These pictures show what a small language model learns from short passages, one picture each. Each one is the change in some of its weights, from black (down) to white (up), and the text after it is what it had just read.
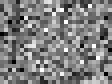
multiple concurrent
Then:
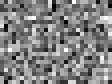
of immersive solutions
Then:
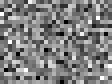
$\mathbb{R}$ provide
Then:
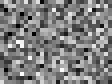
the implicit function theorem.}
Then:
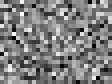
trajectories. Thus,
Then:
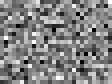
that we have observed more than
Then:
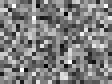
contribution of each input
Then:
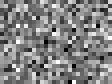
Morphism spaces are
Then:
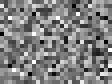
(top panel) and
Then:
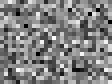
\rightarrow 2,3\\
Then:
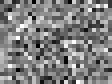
the wild set.
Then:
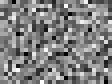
the state variable. Therefore,
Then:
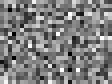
we are limited in the
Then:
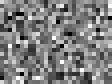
raspberry (see
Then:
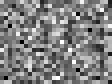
from a source with
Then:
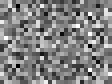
module retrieves
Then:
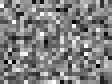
n - 1} \times
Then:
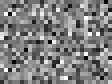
solution corresponding to the mesh
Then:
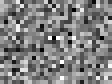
After integration we obtain
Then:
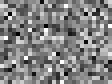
us construct a basis by
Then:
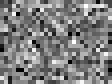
a detector with h =
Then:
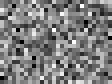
on the boundary. Consider the
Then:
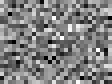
quantities under the
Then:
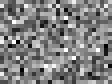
saturation in density
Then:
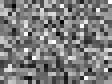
integral equations.
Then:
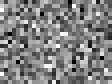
shown in **Table
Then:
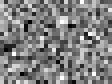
= \begin{pmatrix}
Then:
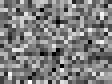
scaling violations of
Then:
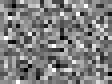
must vanish pointwise,
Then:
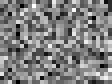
it is sufficient to retain
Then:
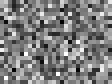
order in $\alpha_s$,
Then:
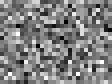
that satisfies \begin{equation}
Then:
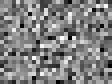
the following to link to
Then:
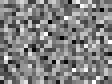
is well-known
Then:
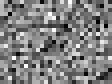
time, the precise phase of
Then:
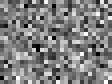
cover, $\beta$ is
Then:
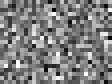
letter is organized
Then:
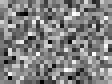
attacker has full
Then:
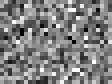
stochastic differential
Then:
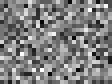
the zeros (in
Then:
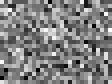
using (\ref{taus}).
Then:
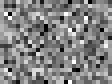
described by ordinary
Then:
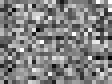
and the proposer, by
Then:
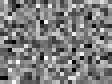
ordering, which can further
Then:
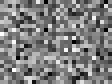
The entire set of
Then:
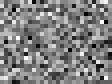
ipsum} %
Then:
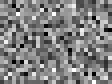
satisfies \begin{equation}
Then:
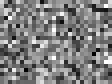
star clusters in the
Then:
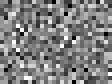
definitions. An element
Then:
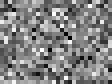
This result may open the
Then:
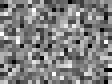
disadvantage in
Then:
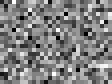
other challenges in
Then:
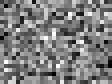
we do if we need to
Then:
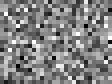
One can understand this
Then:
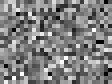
the only residue that
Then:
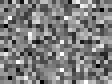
is a pre-print of
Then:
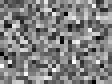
to derive their equation did
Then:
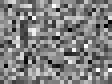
$DM$ and Nature
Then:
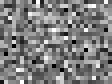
obtained using different settings.}
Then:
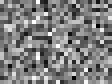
Physical Science and
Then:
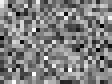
higher and hence the
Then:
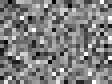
model's understanding by
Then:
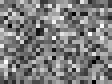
from this reference.\footnote{
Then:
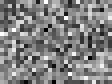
entire measurements. In
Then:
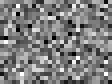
take place only for
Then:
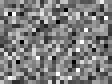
derivatives and
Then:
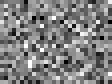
is a sparse vector
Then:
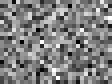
data of $\Omega$ and
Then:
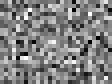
\end{Thm} The
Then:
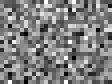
radio galaxy NGC
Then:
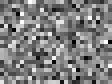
the lattice spacing
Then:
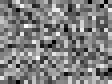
To map LPP to
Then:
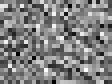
predicted probabilities equal to
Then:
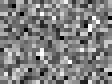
multi-dimensional signals based on
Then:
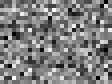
The ground state of the
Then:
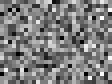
negative influence
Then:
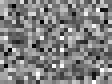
analytic models, can also
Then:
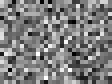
handled in some other way.
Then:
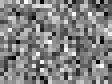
4.1 yields the bound
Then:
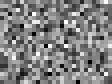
entangled probe
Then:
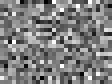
how the project can be
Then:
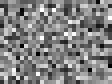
side. Among
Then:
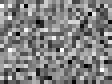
\item there exists a set of
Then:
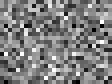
particular that both $R \cap
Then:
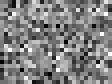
its coefficients should be
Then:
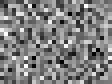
use the fnref command
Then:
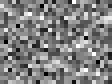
of arbitrarily
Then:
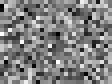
4 (\vert t\vert
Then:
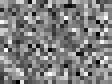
also hadronic
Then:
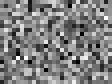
only as a consequence of
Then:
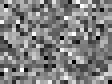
is defined by its inner
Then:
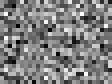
increases at negative
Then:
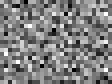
graded graphs by setting
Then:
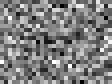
CHRW method. The
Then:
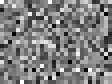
complexes concentrated in
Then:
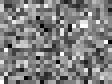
transitive subgroup of
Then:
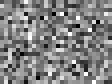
first compute a weighted
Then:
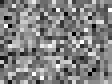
to be allocated in
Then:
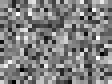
every $\varepsilon>0$
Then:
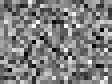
\in \m_\hbar
